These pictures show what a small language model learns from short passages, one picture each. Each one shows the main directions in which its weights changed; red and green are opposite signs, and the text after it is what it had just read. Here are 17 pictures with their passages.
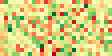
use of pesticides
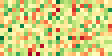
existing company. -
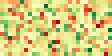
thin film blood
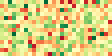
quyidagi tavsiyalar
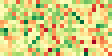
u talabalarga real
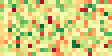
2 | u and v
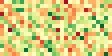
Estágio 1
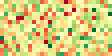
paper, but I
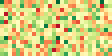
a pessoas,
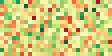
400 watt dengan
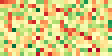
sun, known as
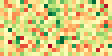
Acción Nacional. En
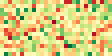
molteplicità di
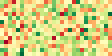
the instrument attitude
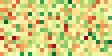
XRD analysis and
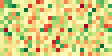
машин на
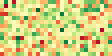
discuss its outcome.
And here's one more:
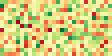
not share the same institutional
